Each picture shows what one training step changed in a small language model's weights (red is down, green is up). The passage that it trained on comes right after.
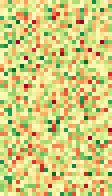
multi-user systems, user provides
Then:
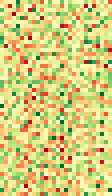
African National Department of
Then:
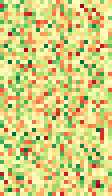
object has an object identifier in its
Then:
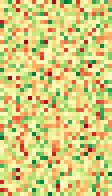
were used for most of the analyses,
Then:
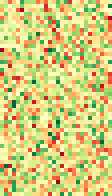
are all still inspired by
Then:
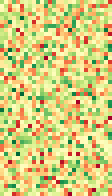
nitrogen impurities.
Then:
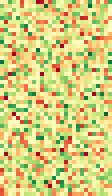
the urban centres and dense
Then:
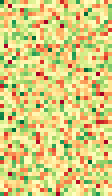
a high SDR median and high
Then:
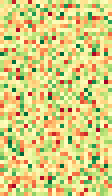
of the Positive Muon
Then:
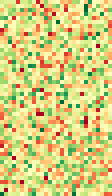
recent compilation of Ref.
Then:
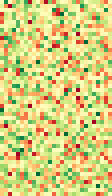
the LBNL yielded that
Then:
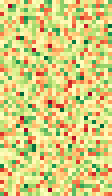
addition to the rapid geometric change of
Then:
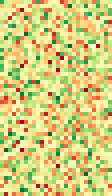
111 weights to leverage
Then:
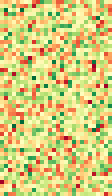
sequence of sentences, so we see
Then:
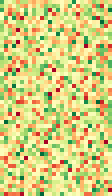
cause certain feelings and
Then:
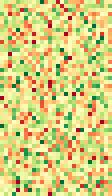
$$i\hbar \partial_t
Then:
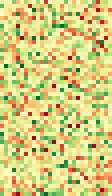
soil health maintenance and
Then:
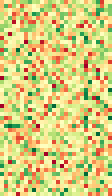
are arterial and collector
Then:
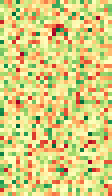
flexibility in receiving patients
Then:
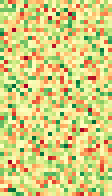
teaching process, found out the frequency and the
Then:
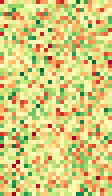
waves for moving around the
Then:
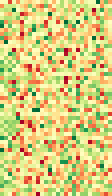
estimation. The technology has been tested
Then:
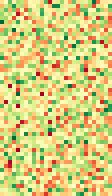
the modified Bessel function of the
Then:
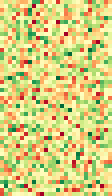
{\it Experimental details--} The
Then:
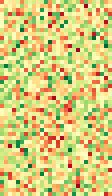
within a Hubble time. However,
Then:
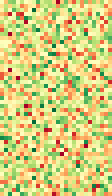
density-coordinate streamfunction
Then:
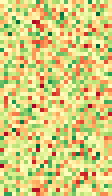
rates in the preferred drier
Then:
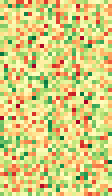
disease (CIHD),
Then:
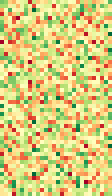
30 cases 4 days or more 122 cases
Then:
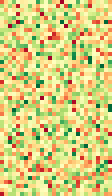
\leq 0.5$. This dense
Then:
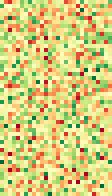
managing emotions has an appropriate
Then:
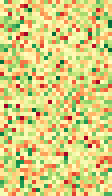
get \begin{eqnarray} \fl
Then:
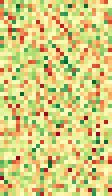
Temperature, oxygen
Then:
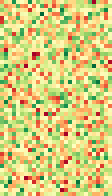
– 2012. The survey was conducted again
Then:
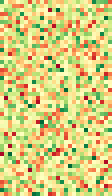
($L\rightarrow\infty$). As the
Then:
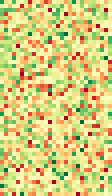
no bruit or thrill.
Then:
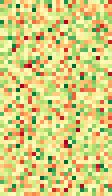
thermodynamic data¹³. The
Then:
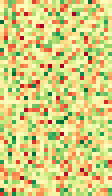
``Anatomy of an AI
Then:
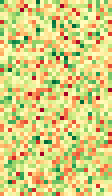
wavelengths. The redder wavelengths
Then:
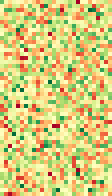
except for small regions near the
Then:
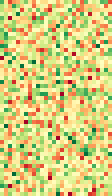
performance compared doing IO with
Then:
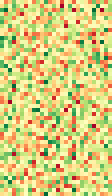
function. The large distance behavior of
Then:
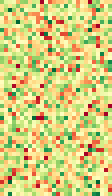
no prior medical history of cancer
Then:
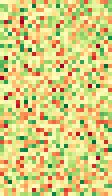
the potentially malicious document.
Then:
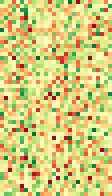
we present sufficient conditions involving the general first
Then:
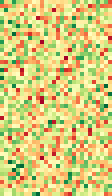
a point cloud simulator. The
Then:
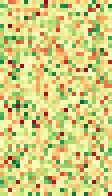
contradicts several other studies which have
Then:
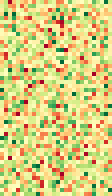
of $\varepsilon_y$. The atom
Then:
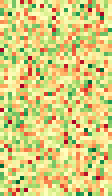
and hemolysed by adding
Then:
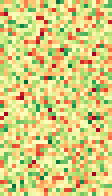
the occurrence of side effects. This is
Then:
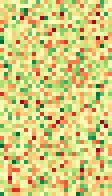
that is a global leader in research and
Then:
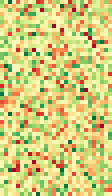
that causes crack in the
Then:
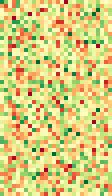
Control Group 28.63
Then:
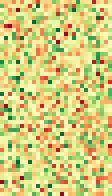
new phase is observed around each fibre in
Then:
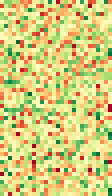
\vec{g} \cdot
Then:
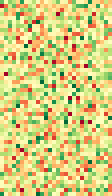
null covectors requires solving
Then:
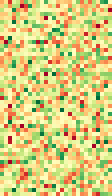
For the binary case, it is calculated
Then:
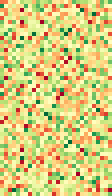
anticipated considering that the electron bands
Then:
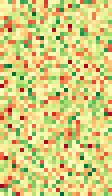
as follows: -possession of
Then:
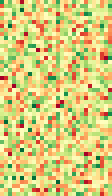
short discrete fibers that are
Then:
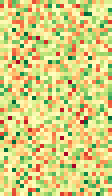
to ongoing endothelial
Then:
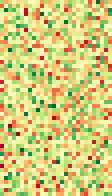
by the model, therefore the possibility of
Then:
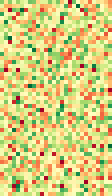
used a huge region of about
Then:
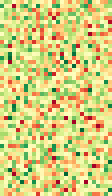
(NSF) under CRII
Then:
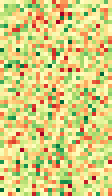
or septic embolism in an
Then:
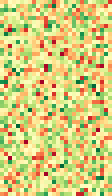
has been the feature of Nigerian
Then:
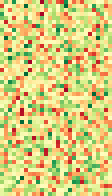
a diameter of 12 mm and a
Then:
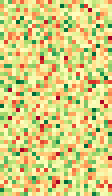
a lecturer in the
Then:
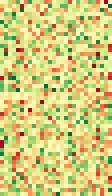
gainful occupation, and this may
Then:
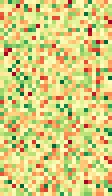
Blight” Not Specified
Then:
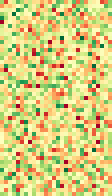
the vibration may avoid a
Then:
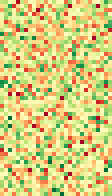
of Br_2 in g. per
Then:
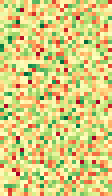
over multiple LSTM networks of the same
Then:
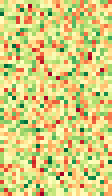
result in a much smaller tower
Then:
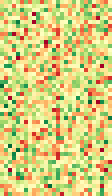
of the suppliers towards the
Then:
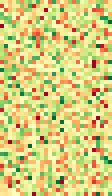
order parameter, e.g., {\it
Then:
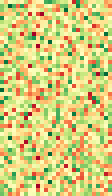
order phase transitions. While the
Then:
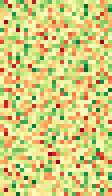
other common well-established application
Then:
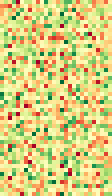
(Renwick et al.,
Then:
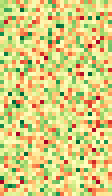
risk levels as low, moderate,
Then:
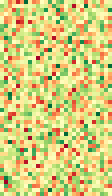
that the employees understand the phenomenon
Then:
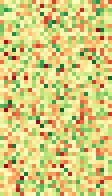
is exactly the subject of this
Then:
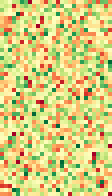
external stakeholders alike have been
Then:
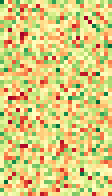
Introduction The financial management literature
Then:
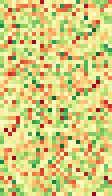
A Th herb * * 56
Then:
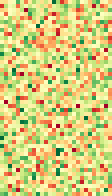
a beta ray gauge (Model
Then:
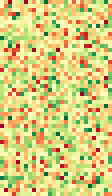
as well as disrupted
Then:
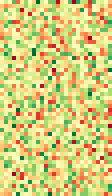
code snippet, for
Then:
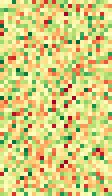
was a scholar and
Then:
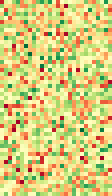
bicarbonate level was <22
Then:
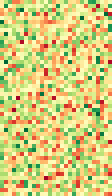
magical realism. Firstly,
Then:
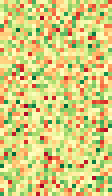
been applied to the study of the ratio between
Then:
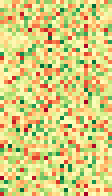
20 cm surveys was presented by
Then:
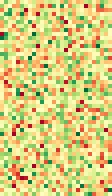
component or data set. Multiple
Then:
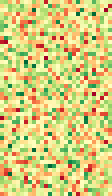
the pest categorisation carried out by
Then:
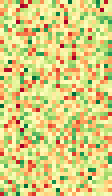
\nu} \end{aligned}
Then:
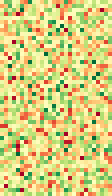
the Hanle curve drastically depends
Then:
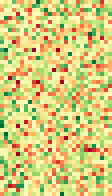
noting is that diagnostic tools
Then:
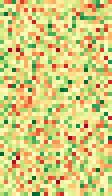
social interactions, communication deficits, and
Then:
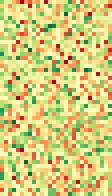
Gd layer and BN layer is
